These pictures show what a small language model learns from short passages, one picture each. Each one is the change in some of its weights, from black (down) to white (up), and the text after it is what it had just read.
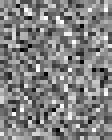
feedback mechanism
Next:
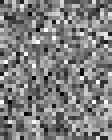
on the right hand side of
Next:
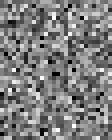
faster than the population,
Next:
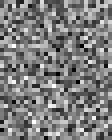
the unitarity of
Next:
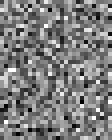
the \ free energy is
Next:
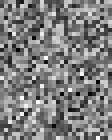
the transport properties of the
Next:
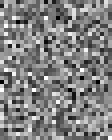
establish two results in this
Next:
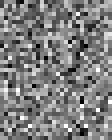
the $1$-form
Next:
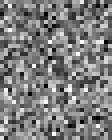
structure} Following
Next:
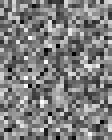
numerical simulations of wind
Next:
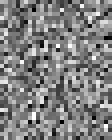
nilpotent map of
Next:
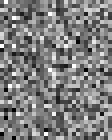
Magnetic field,
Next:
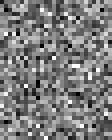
we will verify that
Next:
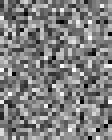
the marked point.
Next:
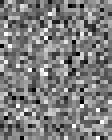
structure on the category of
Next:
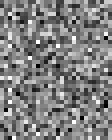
Ku band and above);
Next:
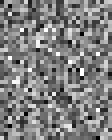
of the existence of some
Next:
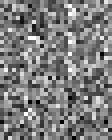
reliable information is obtained
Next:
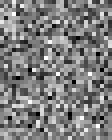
model has been specified a
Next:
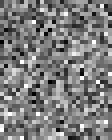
in the following form form:
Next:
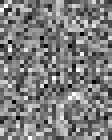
element of $N$ associated
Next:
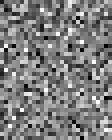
we neglect it.
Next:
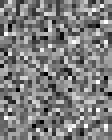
generated by $p$. We
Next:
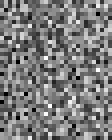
solution equivalent parameters as a
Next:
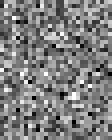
Nandra et al.
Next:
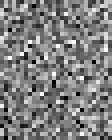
three delay lines used in
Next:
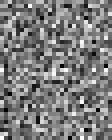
the demand density
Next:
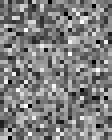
are $z$ and
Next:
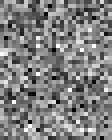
$\sigma(\gamma \gamma
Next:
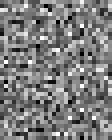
radius is two times the
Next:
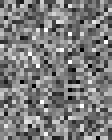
the torsion forms
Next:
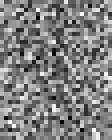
Recall that a rational
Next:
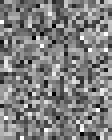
Throughout the paper we
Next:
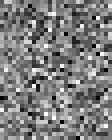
to the nature and the
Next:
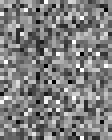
an incidence variety
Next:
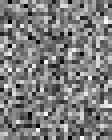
Cat's eyes
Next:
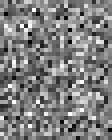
attention pooling
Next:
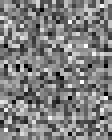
initial feasible point
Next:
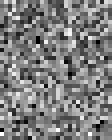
efficient numerical schemes to
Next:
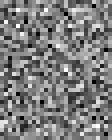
sets are shown. One of
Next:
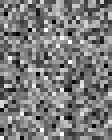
true for the renormalized
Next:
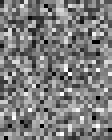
is trivial for all $A
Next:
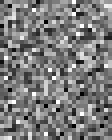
sums. Thus time evolution
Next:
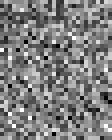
and extreme values central
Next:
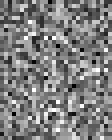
are small this mechanism
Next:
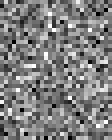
random (E1),
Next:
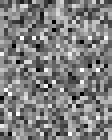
apply differential privacy
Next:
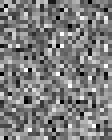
non-linear regressions
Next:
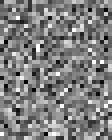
years later, I
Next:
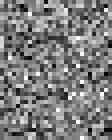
hashtag. Your
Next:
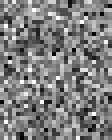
A \red{\em
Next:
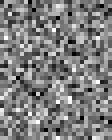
of canonical lifts of
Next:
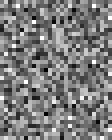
there is in practice no
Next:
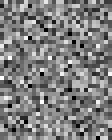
from the group symmetry investigation
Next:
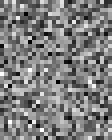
finite difference derivatives scales linear
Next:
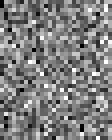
if the approximate independence
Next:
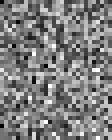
it is possible to find the
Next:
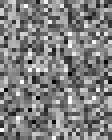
following periodicity property:
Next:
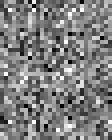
proof. First if
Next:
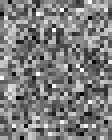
f_q \otimes
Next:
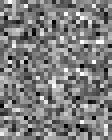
more recent message by
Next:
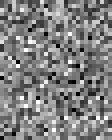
transport at sufficiently low
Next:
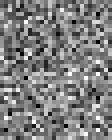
To see that $g$
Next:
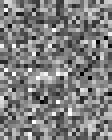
Gc}} \left(
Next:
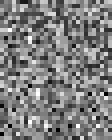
different spin symmetries could be
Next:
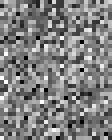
b$. Recall that the
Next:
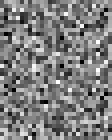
compared to other filters.
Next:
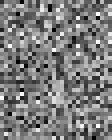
$E$ is a set
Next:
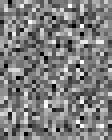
the only previous attempt
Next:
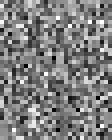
of the Main Theorem satisfying
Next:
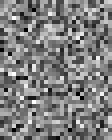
B_d$ и
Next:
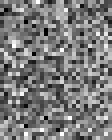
fact, observations suggest that
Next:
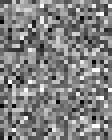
are closely equal at
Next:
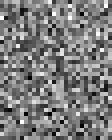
hexagonal Ti
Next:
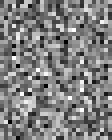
the pseudoscalar
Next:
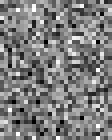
disappears to an
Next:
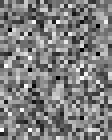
in the generalized density of states
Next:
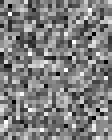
of the result meaning that
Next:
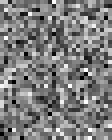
\cdot \xi}
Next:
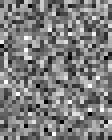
the singlet fermion
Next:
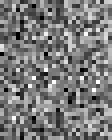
implicitly present in
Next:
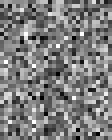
and analyze the gap symmetry
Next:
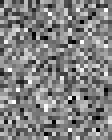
operator $P_{1}$
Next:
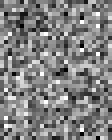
The functional requirements are directly
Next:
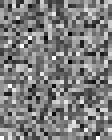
the existing theoretical results in
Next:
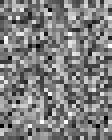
radiation is in a
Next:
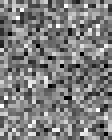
temporal resolution from 4 h
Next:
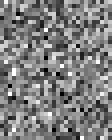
type 2 degenerate
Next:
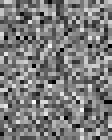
Science, University of
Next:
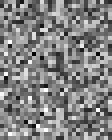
the functional requirements. However
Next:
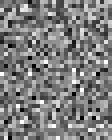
vertex and the product degree is
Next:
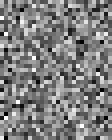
spin configurations evolving
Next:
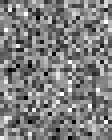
Computer Methods
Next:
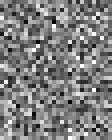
(e.g. those
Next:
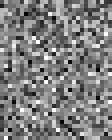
that, for low and
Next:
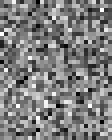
smallest prime
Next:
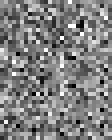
narrow contaminated
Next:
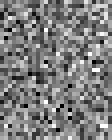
is stabilized by
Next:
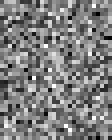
finite field is defined by}
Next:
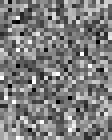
photometric observations are sufficient to
